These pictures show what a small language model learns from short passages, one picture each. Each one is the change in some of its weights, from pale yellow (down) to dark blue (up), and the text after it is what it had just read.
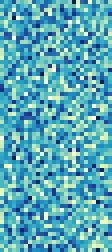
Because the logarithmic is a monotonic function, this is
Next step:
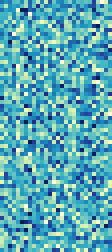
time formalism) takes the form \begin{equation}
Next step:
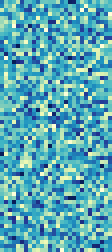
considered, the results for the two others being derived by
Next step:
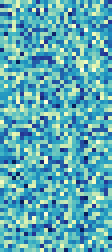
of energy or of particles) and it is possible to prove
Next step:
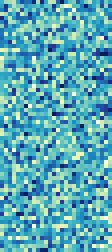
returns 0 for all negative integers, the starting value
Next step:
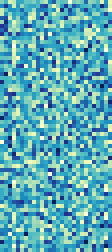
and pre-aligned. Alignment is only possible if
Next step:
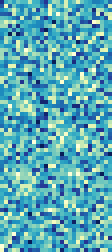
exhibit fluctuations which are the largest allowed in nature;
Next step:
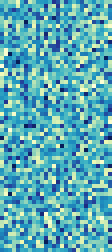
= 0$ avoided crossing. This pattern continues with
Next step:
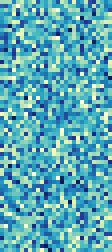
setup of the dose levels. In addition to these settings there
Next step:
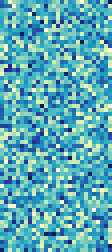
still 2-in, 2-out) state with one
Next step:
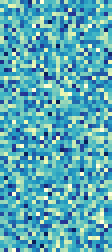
disc $t_{\rm vis}$. Assuming a simple thin
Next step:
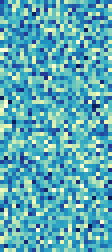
the coherent angular frequency, $\Omega_i$ is the
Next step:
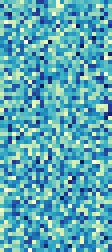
barren plateau phenomenon occurring with the maximum degree of
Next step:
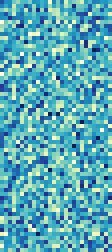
provides the final precision layer. Even after metadata-based
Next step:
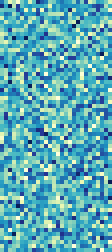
and triplet pairings is expected due to the absence of
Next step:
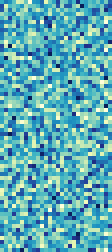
It is illustrated in figures 3, 4 obtained by using
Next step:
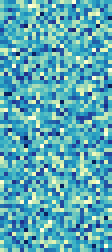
exponentially decaying probability distribution. The lower the layer
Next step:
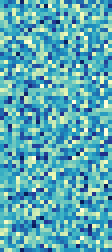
or Hyper-Kamiokande.
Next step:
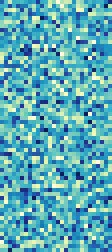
with a different momentum dependence, likely resulting from Fermi surface
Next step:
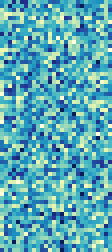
recorded by this setup for each source. For each recorded
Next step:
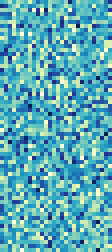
of the gas pipeline network. %%
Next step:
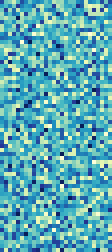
be defined for exact knowledge of spin-flip and
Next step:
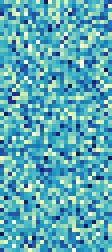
function on~$\mathbb{R}^{m}$;\\
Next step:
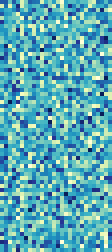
exclusively epistemic interpretations. By
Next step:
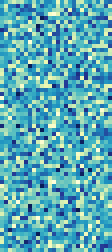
algorithms are analyzed according to two evaluation scores describing the capacity of
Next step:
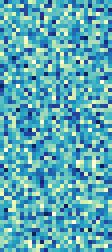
fitting to the $T_2^{*}$ curves obtained from
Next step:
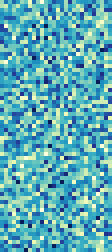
the normal modes of xylanase 10A
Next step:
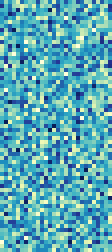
example, $n=0.01$, it is very
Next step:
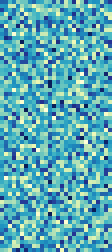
zero-energy domain walls in parallel to each other
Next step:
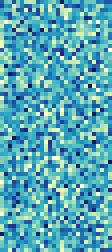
at high fields. The saturated magnetic moment at
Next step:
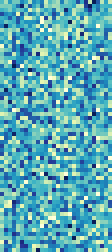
have $\chi(i,j,x,p)
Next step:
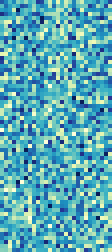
allows them to quickly find similar accounts with content
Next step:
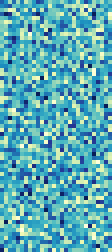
with the transition dipole moment direction and the required combination of
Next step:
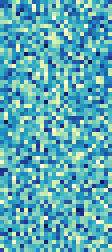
been shown for example that entrance-channel
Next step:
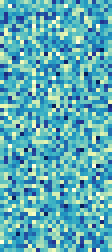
width of the $f_0(980)$ peak
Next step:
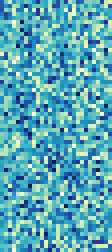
from the steep increasing present at both the LO
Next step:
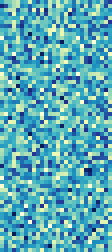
of energy injection like, e.g.
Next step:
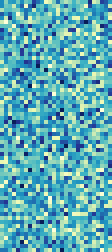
the fact that, during the oscillations, in the $V
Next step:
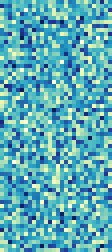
state. Apart from that there is no support for such
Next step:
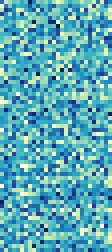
} \label{fl} \end{figure} This
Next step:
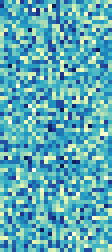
for various values of the truncation parameter $\kappa$.}
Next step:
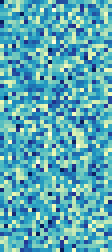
\noindent Let us consider the case of the quarks and denote
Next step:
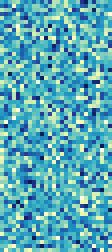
$\tilde l$ that is defined as:
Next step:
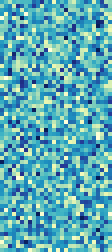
phase ($\phi_{\sma{Z}}$), which is
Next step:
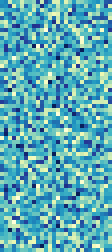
differential equations, using the PPM numerical scheme and
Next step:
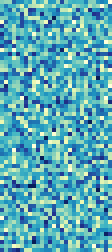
astrometric error will likely be the first indicator
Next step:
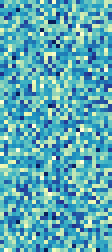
set $A_5=0$. Explicitly,
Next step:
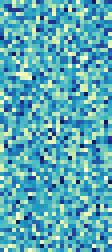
Where $\Lambda$ is defined as $\Lambda :=
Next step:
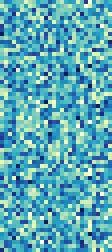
measuring the DC voltage. The STFMR signal was
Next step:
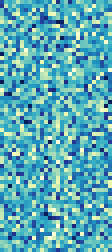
complicate this scenario. Here, the coplanarity of
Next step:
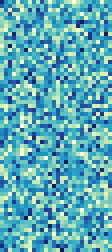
reconstruction method based on singular value decomposition (SVD). Using
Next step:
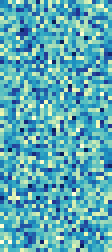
and $\kappa = 1$ are presented in a
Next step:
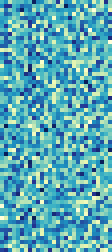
protein that forms specific molecular association with the
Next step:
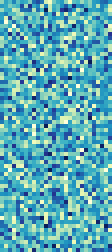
effort~\cite{Fir04} and, in
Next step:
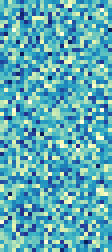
If the state of the opinion is known, how
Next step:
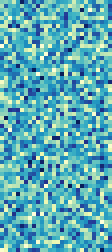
w[A, C]$. Evidently, this
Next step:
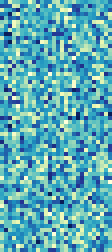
throat, which is a local feature, to conclude
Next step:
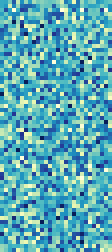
the main take-home messages derived from
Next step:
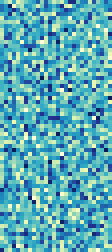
time series; the fraction of time this prediction is correct
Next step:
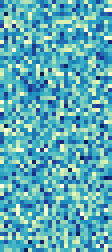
\label{eq-int} \end{align}
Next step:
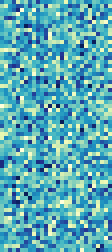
due to finite cloud size are taken into account.
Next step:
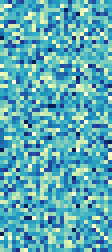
L.M. Blumenthal, The generalized
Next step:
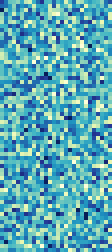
The current was kept low enough to avoid the
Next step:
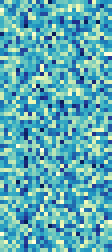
example of in-plane vibration of structure corresponding to peak
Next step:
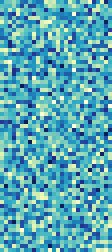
arbitrarily small since $K_{f_{\beta,
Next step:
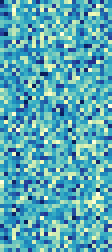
to higher magnetization due to competing magnetic interactions. The
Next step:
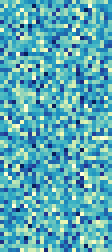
Kousaka2009}. A micrometer
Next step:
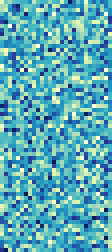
pure dS modes frequency $\omega\approx
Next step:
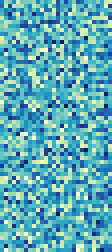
solution $Q_0$ of Eq.
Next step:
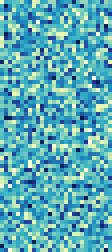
labeling incoming edges $e$ and the representation
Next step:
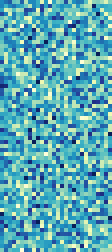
highlighted in \vspace*{-4mm}
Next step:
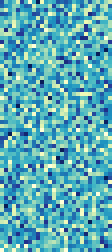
we counted at a monitor rate of 200k,
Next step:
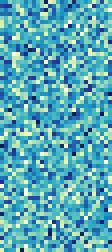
\cite{fang2015estimating}, let
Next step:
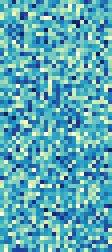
given in Fig.\,\ref{vel_2}. In the
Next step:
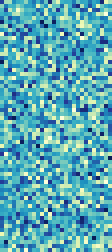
simulation was compared with the standard simulation from the JLab
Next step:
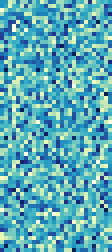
\newblock Simulation of muon-induced neutral particle background
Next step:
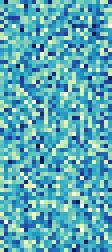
$m \geq N-m$, we can find
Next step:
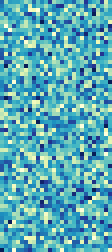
with the collisional-radiative code Cretin
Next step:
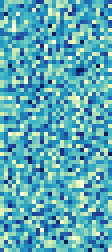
is, this method becomes fully hierarchical when the inferred distribution
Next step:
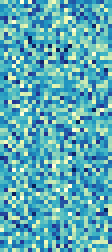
{journal} {Chinese Journal of
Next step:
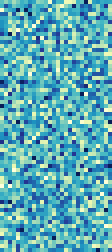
and $T$ evolution, we propose that it may
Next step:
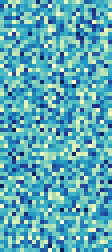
random freezing of each degree of freedom is accompanied
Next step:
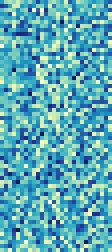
of state. It is interesting to note that the
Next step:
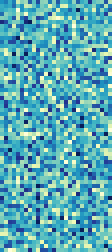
~K > 1. \end{equation} Further
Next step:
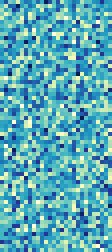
frame, and preprocessing. Windows taken
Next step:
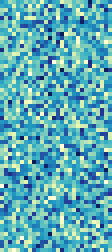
use the checker-board decomposition, which breaks
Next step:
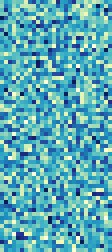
clock}. \section{Ballistic Magnetic
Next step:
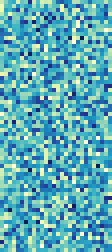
with a looser $q^2$ requirement can
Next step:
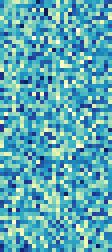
of entropic-force terms increases), while the expansion of
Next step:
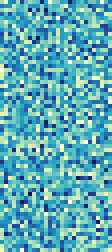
Fig.~2, the dashed line represents a power law with
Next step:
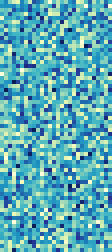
is so much higher than for connected streams because we
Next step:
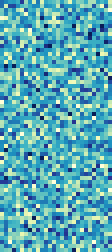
j% \end{array}% \right]
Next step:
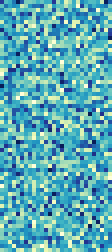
text. The line through the $H=0$ T
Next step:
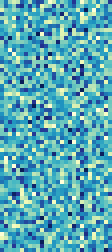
$\mathbf{\omega}$ and volume-averaging, it
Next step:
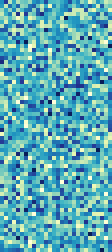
(SAMs), has been identified and discussed extensively
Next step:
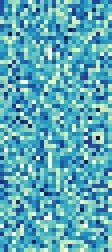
the crystals were assessed using normal and cross-polarized
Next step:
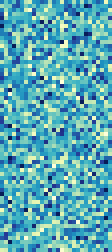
database operations along with carefully orchestrated
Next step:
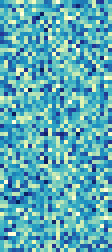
on the surface. Sublimation experiments with
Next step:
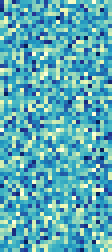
l r_0 \frac{\partial u}{\partial
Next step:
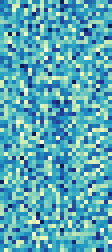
the diffusion equation: \begin{equation}
